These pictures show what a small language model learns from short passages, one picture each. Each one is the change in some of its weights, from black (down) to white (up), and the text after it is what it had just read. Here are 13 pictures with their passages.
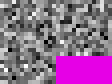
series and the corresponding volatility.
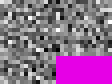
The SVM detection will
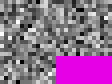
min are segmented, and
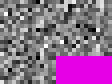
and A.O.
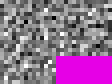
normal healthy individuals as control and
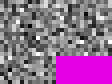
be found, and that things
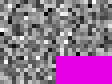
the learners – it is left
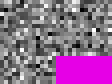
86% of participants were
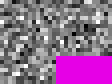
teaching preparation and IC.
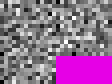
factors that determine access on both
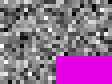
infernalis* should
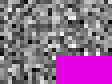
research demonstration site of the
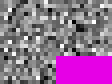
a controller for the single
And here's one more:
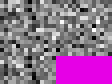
of the theory of fuzzy
